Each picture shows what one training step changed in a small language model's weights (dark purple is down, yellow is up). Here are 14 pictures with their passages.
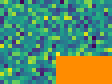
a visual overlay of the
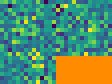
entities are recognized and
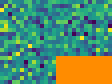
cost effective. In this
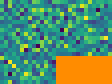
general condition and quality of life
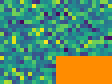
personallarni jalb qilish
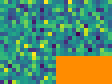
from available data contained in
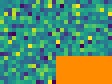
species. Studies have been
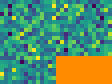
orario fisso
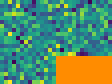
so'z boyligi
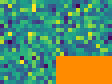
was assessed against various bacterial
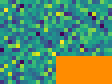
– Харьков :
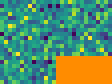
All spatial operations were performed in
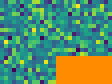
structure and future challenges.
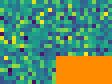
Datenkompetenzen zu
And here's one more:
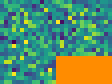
с прилагането
